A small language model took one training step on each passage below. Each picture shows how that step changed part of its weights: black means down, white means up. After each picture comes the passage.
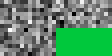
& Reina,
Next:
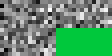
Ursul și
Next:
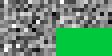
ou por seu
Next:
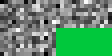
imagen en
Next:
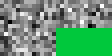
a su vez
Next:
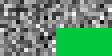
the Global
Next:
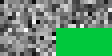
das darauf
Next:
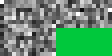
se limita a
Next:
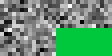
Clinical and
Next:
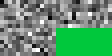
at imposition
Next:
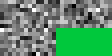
с его
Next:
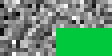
of forming the
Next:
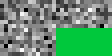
de las personas
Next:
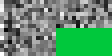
eng kam
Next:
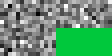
a algunos
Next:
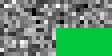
leyes de
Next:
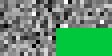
дій, які
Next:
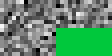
in legge di
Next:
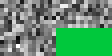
Inter education
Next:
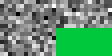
teniendo en
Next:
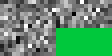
rivojlanadi va
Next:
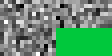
growth of
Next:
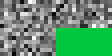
ont des plans
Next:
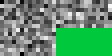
leads to
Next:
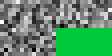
untuk membuat
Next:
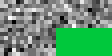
O projeto
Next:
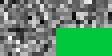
import time import
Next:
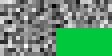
respecto al
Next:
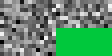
auf einem
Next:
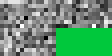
ТН коди
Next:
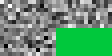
poder entre las
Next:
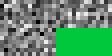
poesia di
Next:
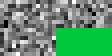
aby se
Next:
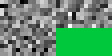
of Jesse
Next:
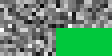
oferece uma
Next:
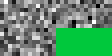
por parte de los
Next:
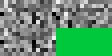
importante destacar que
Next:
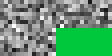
do formato do
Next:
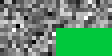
mentioned problem
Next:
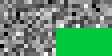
mumkin: -
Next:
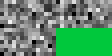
Всего в
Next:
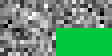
hari agar
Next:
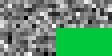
para sentir
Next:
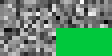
jarayonida va
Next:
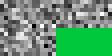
dal suono
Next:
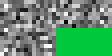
diferente do
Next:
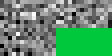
- Vizual
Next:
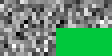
Uma cidade
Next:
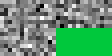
– Como
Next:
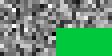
menudo se
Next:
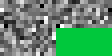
idéia de
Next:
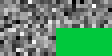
werden, weil
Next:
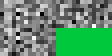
the fact that
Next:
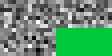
general de la
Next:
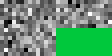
Ott fog
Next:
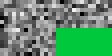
la playa,
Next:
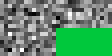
cogía la
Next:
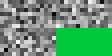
papel y
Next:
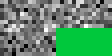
deve estar
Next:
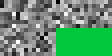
of logical
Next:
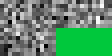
In M.
